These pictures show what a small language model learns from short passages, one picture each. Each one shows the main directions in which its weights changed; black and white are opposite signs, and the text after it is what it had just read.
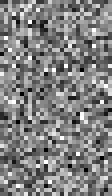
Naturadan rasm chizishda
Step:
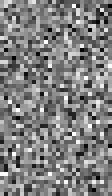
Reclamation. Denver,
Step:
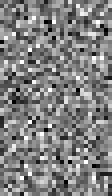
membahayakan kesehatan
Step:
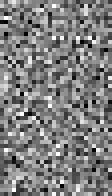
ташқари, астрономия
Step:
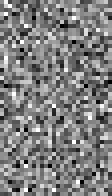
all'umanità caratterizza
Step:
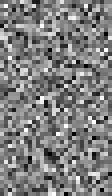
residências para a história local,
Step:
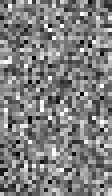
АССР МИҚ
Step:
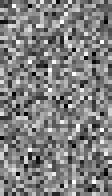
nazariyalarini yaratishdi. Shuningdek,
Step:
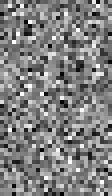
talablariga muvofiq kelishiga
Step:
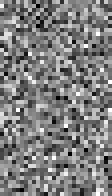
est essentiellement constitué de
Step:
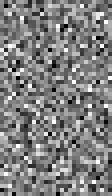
Public Interest kort samen.
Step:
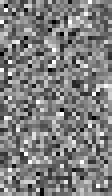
aceptable, así como con un
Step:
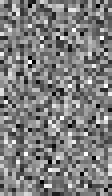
ranglar bir-biriga zid
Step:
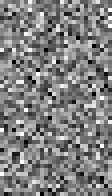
realizar la remoción de lesiones
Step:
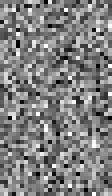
Kepentingan Sendiri, yang
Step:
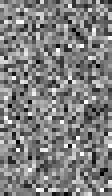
quantitativas. O referencial teórico
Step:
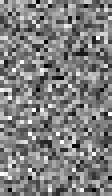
- Universidad Pedagógica Nacional.
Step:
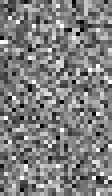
in extremely unfavorable
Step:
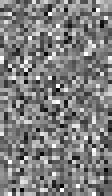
[5]. Большой
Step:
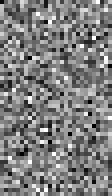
Hakimov Musahhih:
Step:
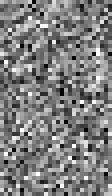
Precisão diagnóstica da inteligência
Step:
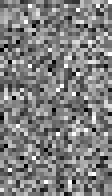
in Analyse, Deutung
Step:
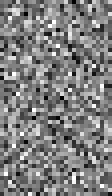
dos sintomas e a administração do
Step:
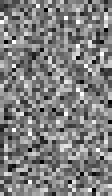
определенных культурных,
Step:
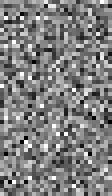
cas les plus courants (voir
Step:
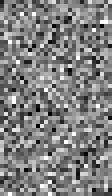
Sabut Kelapa Terhadap
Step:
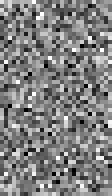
d'exprimer le nombre
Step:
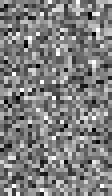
гражданское законодательство,
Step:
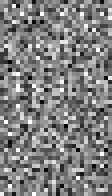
total productivity of phytomass
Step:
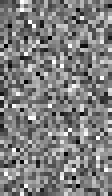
werd deze beslissing
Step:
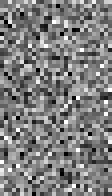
o‘z vaqtida bartaraf
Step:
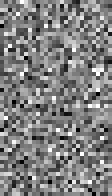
absensi wajah.
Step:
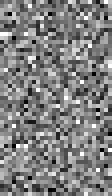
рамках изучения
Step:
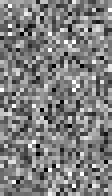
penelitian. Setelah dilakukan tahap
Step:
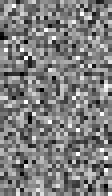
ечимар тақдим
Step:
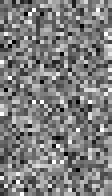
de la extensión de los
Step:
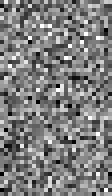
ser aplicado no papel uma gota de
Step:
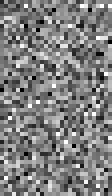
Diccionario Médico, y
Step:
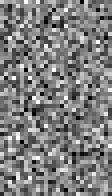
maktablarida “Tarbiya” fani
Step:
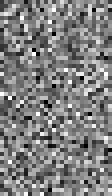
the religious affairs
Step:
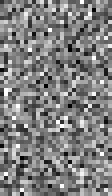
Murphy, Shaohua
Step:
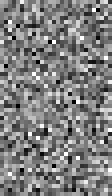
mengikuti pemeriksaan
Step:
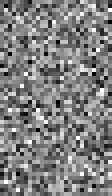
gəlir gətirən
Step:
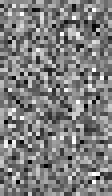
qabul qiladigan, lekin
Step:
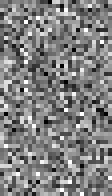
caixa de pizza
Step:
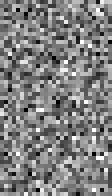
металевому овалному
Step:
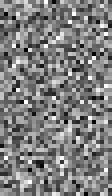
Katus H.A., Kaya
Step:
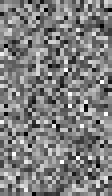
définitivement à la
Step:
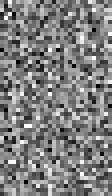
Markaz Al-Buhuth
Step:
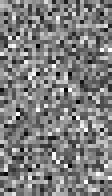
oportunidades educacionais oferecidas.
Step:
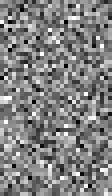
En un contexto de precariedad económica
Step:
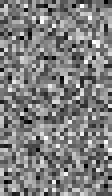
которой в рейтинге за
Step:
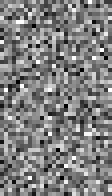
pluralidade cultural brasileira e sua
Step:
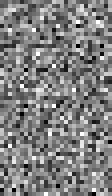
există între limba germană
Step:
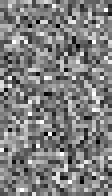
estos tres elementos puramente formales
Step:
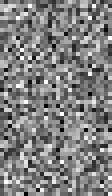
еще раз анизотропную
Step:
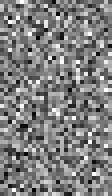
stilistikasi, T., 1983
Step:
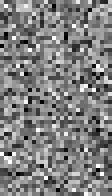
шахсони ҳуқуқӣ
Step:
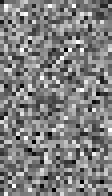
1. Ишмуратова
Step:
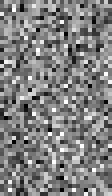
en andere reserves bedroegen
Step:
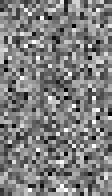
facial pain, and a
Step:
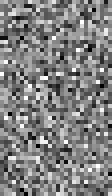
с этим компактность
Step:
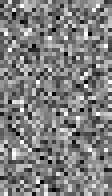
Ingliz tilidagi maqollarda
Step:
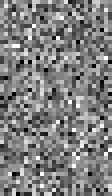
öğrencilerin giydiği
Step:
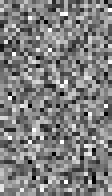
the License: © The
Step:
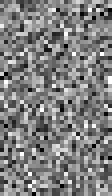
"East", using the literature
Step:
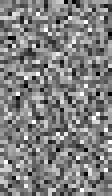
comportamento natural apropriado para o
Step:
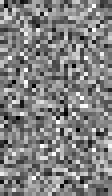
teorías que proponen un
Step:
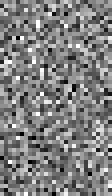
de fruto tierno se realizaron
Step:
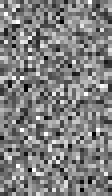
construtiva da edificação com datas
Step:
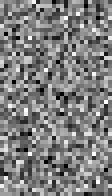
sumisa y será la existente en
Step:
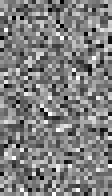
MAQOLA TARIXI
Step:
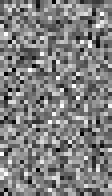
означает необходимость перехода
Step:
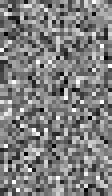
eng maqbul variantini tanlashda
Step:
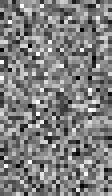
Sezonski indikator
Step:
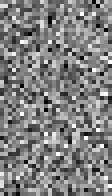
turi yana Misrda ham
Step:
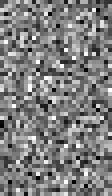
[1] Аналогичная
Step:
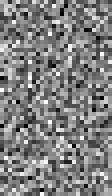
- Khushbakov,
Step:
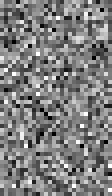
projetos e dos artigos publicados
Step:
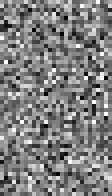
derivatives (the
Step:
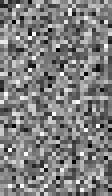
4. I. Ivanov.
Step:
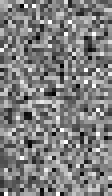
sebesar 38,4% terhadap
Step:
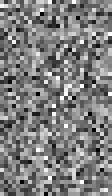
w szeregi 5 pułku
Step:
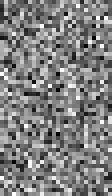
two-speed and
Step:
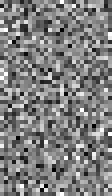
de uma imagem salva no dispositivo
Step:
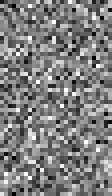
Specialized Scientific -
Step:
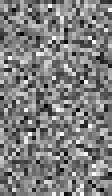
technologies in modern sciences,
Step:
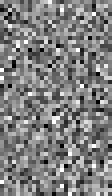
Laufbursche, ein
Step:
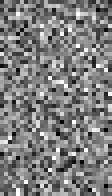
An International Journal*. - [26]
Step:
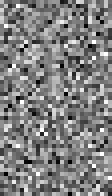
M. A., & Iswana,
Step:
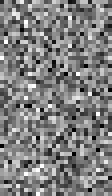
é usada no diálogo com
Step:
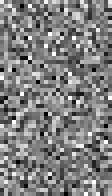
colonização estavam por toda parte
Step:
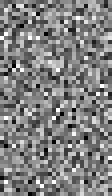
Qattiq eritmada qotishma
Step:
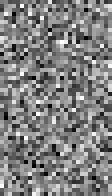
acesteia sunt proiectate
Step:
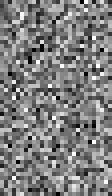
artikel besteedt Th. van
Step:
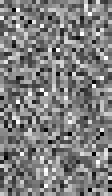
ikkita maydonni
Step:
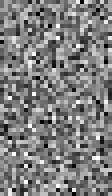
coordenador de pesquisa do Grupo
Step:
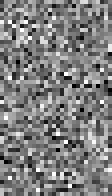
aan de geldende rentevoet
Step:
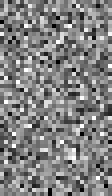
R, Rocha JL,
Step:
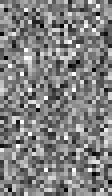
deb yozadi. Taronalarning
